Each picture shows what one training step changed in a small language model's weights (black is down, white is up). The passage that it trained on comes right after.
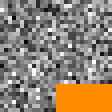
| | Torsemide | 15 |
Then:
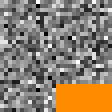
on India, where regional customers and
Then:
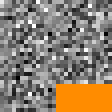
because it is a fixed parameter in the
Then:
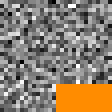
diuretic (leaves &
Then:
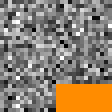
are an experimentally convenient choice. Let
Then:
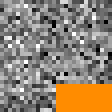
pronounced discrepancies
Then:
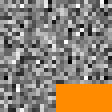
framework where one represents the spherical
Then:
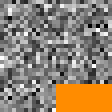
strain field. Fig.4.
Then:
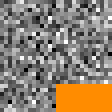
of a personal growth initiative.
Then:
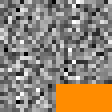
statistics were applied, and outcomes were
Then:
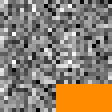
M) h n Receptor
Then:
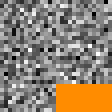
number to be one thousand. Then
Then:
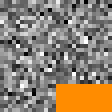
the gate overdrive
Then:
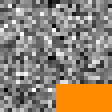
higher resolution required to capture the behavior near
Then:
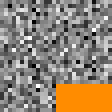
angle and direction, and essentially
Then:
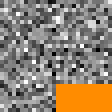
Buddhist mountains
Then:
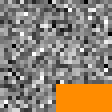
accurate approximation to dilute
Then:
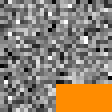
the set of theorems is formally well
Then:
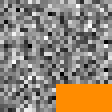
helping people in need. During
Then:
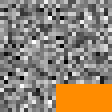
Islam more strongly than before,
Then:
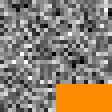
Citrus Citrus
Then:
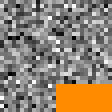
independently by means of renormalized expression
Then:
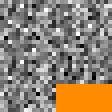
understanding of how researchers perceive
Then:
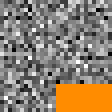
chlorophyll a,
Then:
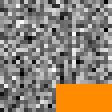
spectroscopic approach can be taken,
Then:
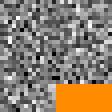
generate this figure, a train of sources
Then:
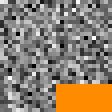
in a correct solution. This framework is related
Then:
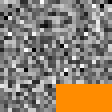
was triturated with ammonia
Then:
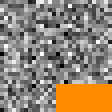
is indispensable for success in
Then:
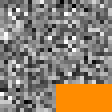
5--9) The history of the
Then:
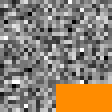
Doping with nonmagnetic
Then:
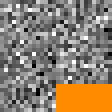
natural velocity dispersion over directions in the
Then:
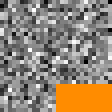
given configuration evolves in time so that
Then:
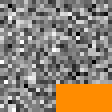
variable and its standard deviation have the same
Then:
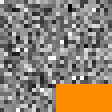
should cause oncological alertness
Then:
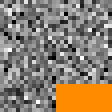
rats). The effects of the
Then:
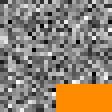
and political ideas. This leads
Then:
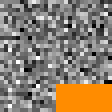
meteorological concept is included in next
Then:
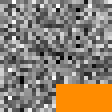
of Herbal Tablets for the
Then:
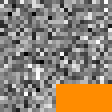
representation labelled by $s$ given
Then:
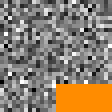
from democratic. This goes
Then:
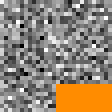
a BPL, where the
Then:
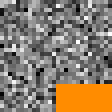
force to the lateral compartment during
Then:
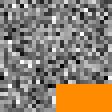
Approach for Mobile Ad
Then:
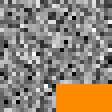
also allowed researchers to determine how
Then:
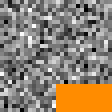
No debonding in longitudinal and
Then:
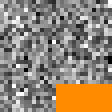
abstraction and hardware mechanisms can
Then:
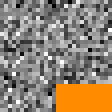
and expansion timescale (\S 2).
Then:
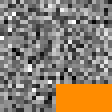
the Earth's Interior and
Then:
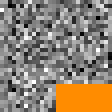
quantities in post-mortem
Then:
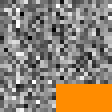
or event). This framework is particularly well
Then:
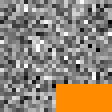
value of $C$ evaluated in this
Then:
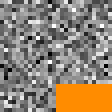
component development. An IoT application in
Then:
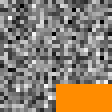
other hand, lenalidome is
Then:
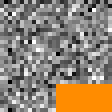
and shows that \name~can
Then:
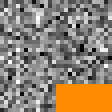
subvariety in $X$,
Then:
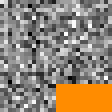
synthetic and naturally derived
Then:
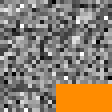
in the fourth quadrant in
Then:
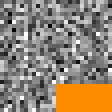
evidence to reject it. In our
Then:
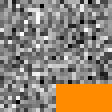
where $\delta J$ is the difference in
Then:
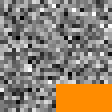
the studies of the UN Is that
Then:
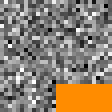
emerges a problem of losing a
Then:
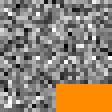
mixtures. - 47 The main
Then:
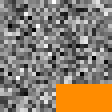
is just a way to tell the
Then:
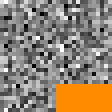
during and immediately following N application.
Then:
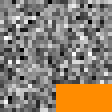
their large surface area of porous
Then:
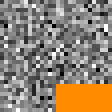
and human rights. These ideals have
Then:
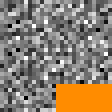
II} Now, we fix the
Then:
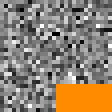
in Nigeria represents a critical component
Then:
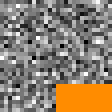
(non-biased) random distribution.
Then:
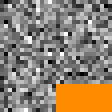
the considered setup take the form
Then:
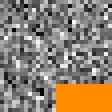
to $x'$. Moreover,
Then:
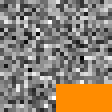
global crisis condition, as the
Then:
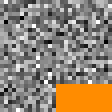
landscape and physical characteristics. The
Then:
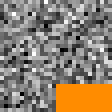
performance of each classifier for
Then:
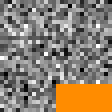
indicate mothers polygenic p
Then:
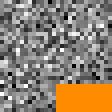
thirty minutes [12]. In
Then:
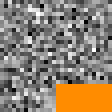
the coefficient $\beta_j$
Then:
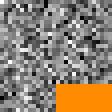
direction and Croatia's national
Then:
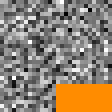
with high risk squamous cell
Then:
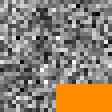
to plants of nutrients derived
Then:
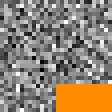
in favor of a spherical
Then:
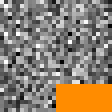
of the accretion disk component through
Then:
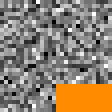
Its actual content depends on the choice
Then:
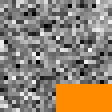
work. Intellectual property
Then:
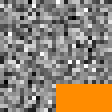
cooler and less dense. This
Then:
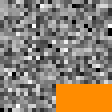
libraries can play in the process of
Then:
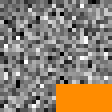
the use of IBM Quantum
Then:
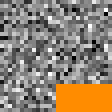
where soils may accelerate global
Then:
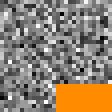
point of view, it's mandatory
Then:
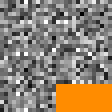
this regard, we can say that
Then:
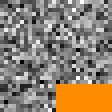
you know, like seven and you
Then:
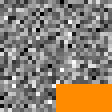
This systematic design ensured a
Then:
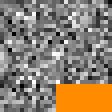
it would be desirable to study more
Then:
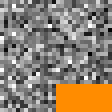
YET APPROVED BY
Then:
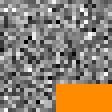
the Gibbs free energy due to the
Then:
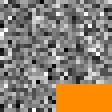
\left( \ped +
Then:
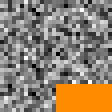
non-living, online and offline
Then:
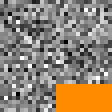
the cumulative simulation time from those
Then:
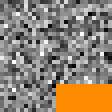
as light source. Laser sources have
